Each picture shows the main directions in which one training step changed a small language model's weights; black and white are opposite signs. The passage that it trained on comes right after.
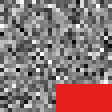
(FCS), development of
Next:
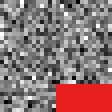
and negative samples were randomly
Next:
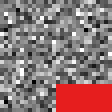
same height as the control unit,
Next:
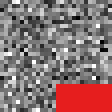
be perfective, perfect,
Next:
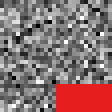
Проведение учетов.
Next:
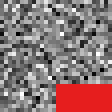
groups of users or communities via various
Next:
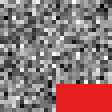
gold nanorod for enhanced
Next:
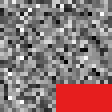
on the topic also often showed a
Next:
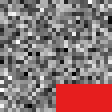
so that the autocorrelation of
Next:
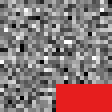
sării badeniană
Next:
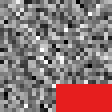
Furthermore, the use of internet
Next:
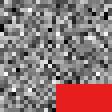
(6.1%) followed by
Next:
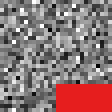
oil, observed under 100x
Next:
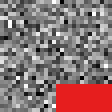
қоймай, қазақ
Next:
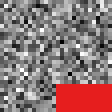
Chlorine Institute, Health
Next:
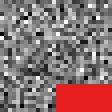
розвитку / [за
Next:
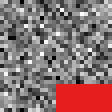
the 14 to 30 Hz range is
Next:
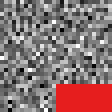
RDCnet einen
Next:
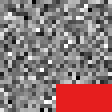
takes motorbike as
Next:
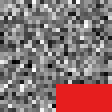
a monotonic gradient but a
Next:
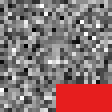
both airbase logistics
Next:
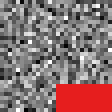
deterioration will severely
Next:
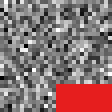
statement. $n = 2k -
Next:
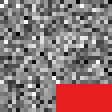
point of view, such diagnostic data
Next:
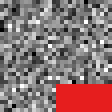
contraceptivo reversível
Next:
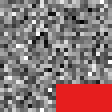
esa, davriy
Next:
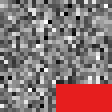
is given by the shaded grey
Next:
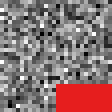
the obtained results, directions for improving
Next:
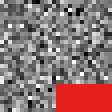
it is actually the complement
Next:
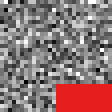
region. Remote sensing
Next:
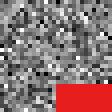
xalqaro hamkorlik va
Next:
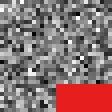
questionnaires and interpreting the
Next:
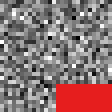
renal impairment include
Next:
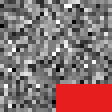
and then it was turned out.
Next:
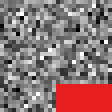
dairies to reduce dependence on
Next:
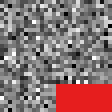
in Urban and Rural
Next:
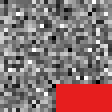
ayollar vakillarini
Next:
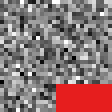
O politică eficientă
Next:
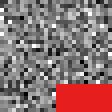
means that they actively use digital resources
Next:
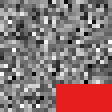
be very interesting to understand this from some
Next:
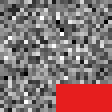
eigenstate of $n$.
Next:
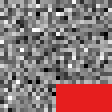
Bukaxon, Jochi
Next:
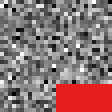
in Computer Science in
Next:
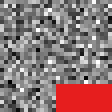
• Others (pleural
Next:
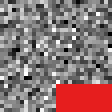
tensor structures of the Higgs
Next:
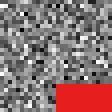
majority of the farms were at the
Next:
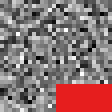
phase intrinsic to a
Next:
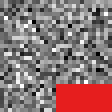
store your personal data until
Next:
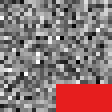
LROC curves for our
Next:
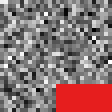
observable on the differential phase standard
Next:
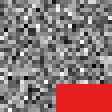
Sources of RFI
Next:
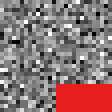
invisible que exige una
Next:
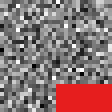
We define BLIP as when the
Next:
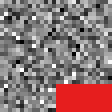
drifting behavior of two pulsars
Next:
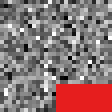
de statutul acesteia și
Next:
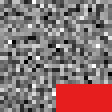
formation continue pertinent
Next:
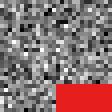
In part (j) seems to
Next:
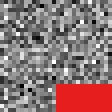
just puts this result into the
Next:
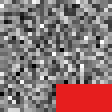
fact, under the hypothesis that
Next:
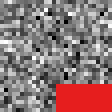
cantidad de dinero
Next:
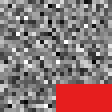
as a closed water pipe
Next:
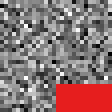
na sua segunda fase
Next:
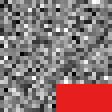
supposed to further postpone
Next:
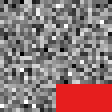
access, and informed consent in the
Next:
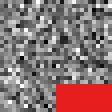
distance $d(N-Al) =
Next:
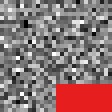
Risk perception 1.
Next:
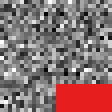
Stiffness matrix L Roughness
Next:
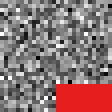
Mana shunday shoir
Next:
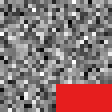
once the credentials were
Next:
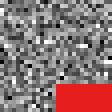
the tibial side with an
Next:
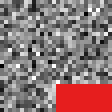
the radiative transfer equation over all solid
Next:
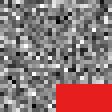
U. OZUQA QO
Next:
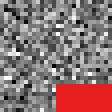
causa. (Docente 4,
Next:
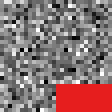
perspectivas e soluções
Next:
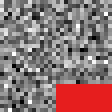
of eugenics. Attended
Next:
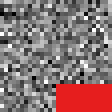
shuni aytish
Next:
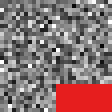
on unclear or poorly
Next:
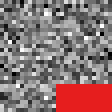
and religious identity in the
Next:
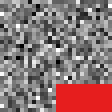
bo‘lish darajasiga bir
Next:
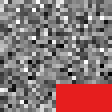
approximately separated by 2 minutes
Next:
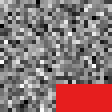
we cannot embed all the logical
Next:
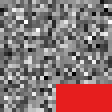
Platform for Metabolic
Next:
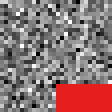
\% purity, Evonik
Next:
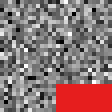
balog'at yoshiga
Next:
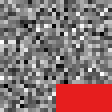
ochiqligi ijobiy
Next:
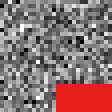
and U.A.T.; formal
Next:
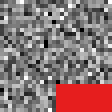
Here, we illustrate with a
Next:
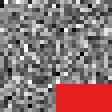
институт Защита
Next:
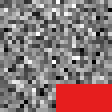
accounts for the observed temperature dependence of
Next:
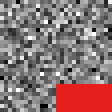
here we numerically investigate the
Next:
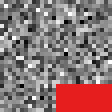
goal of the the cited work was
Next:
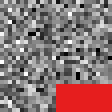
specializations from the method's
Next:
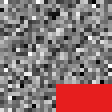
to prevent, diagnose and treat
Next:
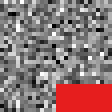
до бази даних в
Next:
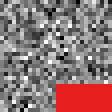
REFERENCES 1.
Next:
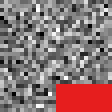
smaller than the average peak-velocity
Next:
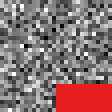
informações que não
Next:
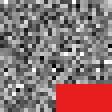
furnace CFD
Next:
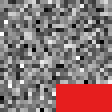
There is not yet a
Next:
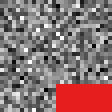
{Charmandaris}, V.,
